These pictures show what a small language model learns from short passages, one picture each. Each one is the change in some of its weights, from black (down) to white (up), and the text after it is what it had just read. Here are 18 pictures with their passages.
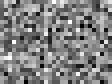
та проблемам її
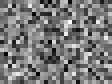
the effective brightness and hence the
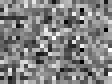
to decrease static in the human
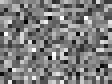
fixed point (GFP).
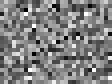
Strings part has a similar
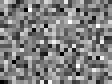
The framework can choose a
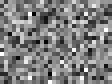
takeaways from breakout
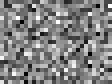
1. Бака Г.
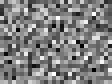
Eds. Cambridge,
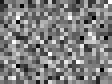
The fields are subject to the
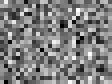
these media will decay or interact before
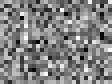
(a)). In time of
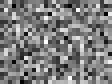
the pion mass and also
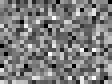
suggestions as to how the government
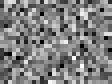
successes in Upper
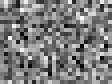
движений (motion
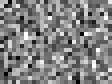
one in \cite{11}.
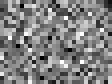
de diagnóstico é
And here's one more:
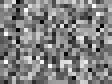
$x$-dependence of
